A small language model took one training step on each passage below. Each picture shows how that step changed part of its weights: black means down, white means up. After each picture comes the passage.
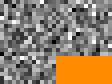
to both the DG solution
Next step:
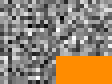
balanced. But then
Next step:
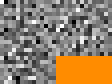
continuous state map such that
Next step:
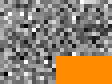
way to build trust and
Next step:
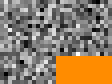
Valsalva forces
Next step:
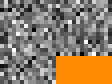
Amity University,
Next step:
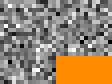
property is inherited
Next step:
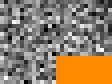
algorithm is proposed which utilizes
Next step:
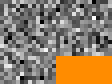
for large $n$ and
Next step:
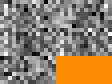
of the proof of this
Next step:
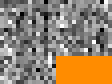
we can prove the following
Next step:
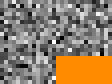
in UPAT implementation for
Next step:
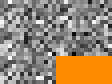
general, the situation is
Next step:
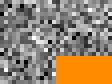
the advances of
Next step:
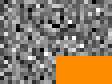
the perception of highly
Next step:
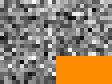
However the implementation of PPS
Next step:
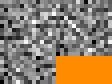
meet contemporary
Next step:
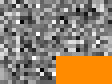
defined for example as the
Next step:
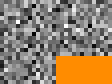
a uniform approach to define
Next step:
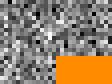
we confirm the
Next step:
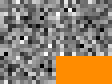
range of *suiting*
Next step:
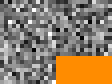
4)$, we have $\alpha
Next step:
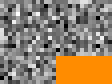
more extensive role in
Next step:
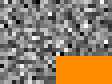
y)\circ x$ for
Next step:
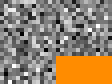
the only L\'evy
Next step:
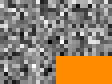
the outer action of\/
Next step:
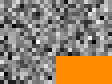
1980 years the notion
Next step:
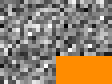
thorax muscles
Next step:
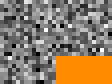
organizing events; -
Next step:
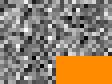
more natural, given the
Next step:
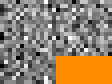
edema predominantly
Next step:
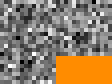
the reduction of C stocks
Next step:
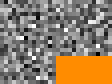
j dx - 2
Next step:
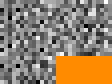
layers between the air
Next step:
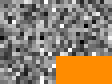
lecture notes
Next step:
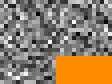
the following perfect and
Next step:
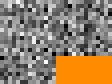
level in Uttar
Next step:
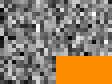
American Joint
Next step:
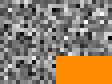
the Ottoman
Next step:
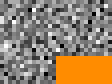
section, we recall some basic
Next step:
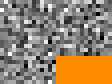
We plot the bar
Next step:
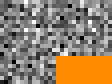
its future role. It
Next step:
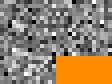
than RV.A2
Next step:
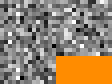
obtain more precise estimates to
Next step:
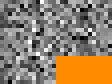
to one year earlier
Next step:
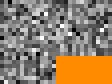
Because any other NP
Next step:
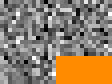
metric satisfies an equation of the
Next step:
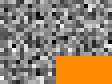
particular situations, it is
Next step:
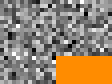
either in the university
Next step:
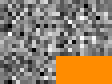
capacity responses and
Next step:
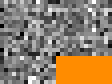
colour Odour
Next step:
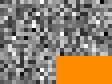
use of masks
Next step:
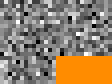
increased each rise of
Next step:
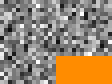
{Lemma}[thm] for
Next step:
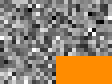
to plug flow,
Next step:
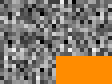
(TAC) was
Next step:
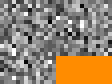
or from both sides,
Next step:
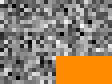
extraction of leaves
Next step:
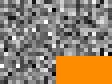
can legitimately
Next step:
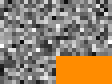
largest matching in
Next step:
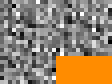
cooled in an
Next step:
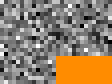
consider the map $T:
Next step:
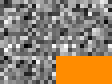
the simple group by the group
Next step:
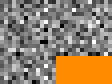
53 from April
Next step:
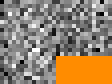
Rosso RB
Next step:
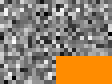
homogeneous polynomial of degree
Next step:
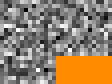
In the first case, the
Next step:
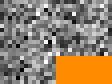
O N From Table II
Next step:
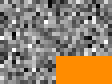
$U \colon J
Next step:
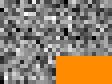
$c$-th and
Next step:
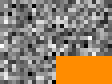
it is elementary: it
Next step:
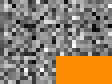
ammonium formate
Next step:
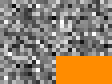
to test for the association
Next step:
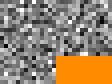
.$ As before, we
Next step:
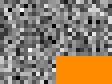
for $V$. \item
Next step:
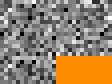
the most widely used
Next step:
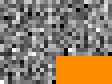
prevention methods.
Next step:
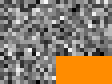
high speeds. The
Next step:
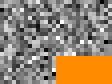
is devoted to
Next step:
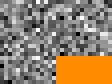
de Steenrod
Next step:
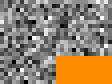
orientation tuning
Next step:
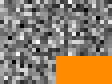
and analyze sensor
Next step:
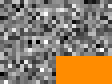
be accurate and
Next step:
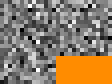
to reinforce
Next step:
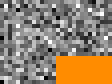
and rendered using
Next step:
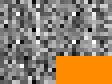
is as follows: Section 2
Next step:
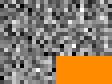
and family intervention in
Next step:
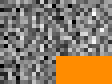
Navigation Services
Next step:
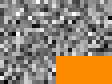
seed treatments: control
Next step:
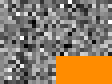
and holds for cubic
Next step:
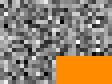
providing diversity of product
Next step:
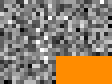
status, native
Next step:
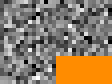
some $\eta \in
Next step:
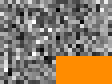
fractions of balls
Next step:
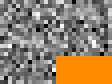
into several categories based on
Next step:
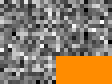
their work and life.
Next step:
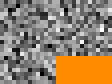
that \begin{equation*}
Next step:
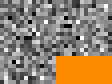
to address political
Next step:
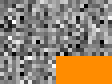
problems. One study found that
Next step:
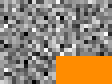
discretized version of
